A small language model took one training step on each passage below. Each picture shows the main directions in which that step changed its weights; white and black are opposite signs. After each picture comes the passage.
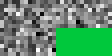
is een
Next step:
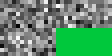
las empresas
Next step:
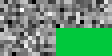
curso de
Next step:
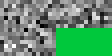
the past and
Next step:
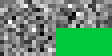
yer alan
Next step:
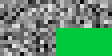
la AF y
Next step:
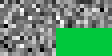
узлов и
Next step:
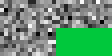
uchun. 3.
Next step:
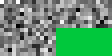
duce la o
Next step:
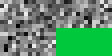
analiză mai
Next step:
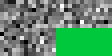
en sustratos
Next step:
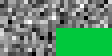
ve değer
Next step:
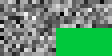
de parcelles
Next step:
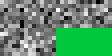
to bear
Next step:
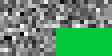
de pe care se
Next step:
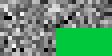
a fim de
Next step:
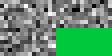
Під час
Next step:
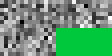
agravo de
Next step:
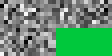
traditions of
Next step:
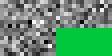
devida é
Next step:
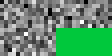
но также
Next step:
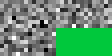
realización de
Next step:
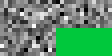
va davlat
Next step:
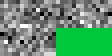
de afaceri
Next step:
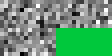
of Art,
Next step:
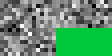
and return
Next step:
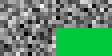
основаны на
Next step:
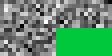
bază în
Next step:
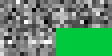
salarios más
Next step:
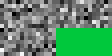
problem of
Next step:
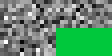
do combate
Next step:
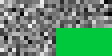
pode ser
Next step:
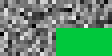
va tarbiya
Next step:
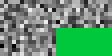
на оба
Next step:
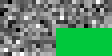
cm en
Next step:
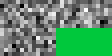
on the sales
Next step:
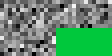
la existencia
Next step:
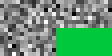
процент от
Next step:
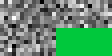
При их
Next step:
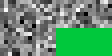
Page. -
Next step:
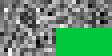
The article
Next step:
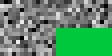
la propia
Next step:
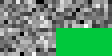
un marco
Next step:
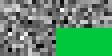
not only as
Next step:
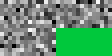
кенг ва
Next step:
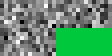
la plena
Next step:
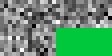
va asosiy
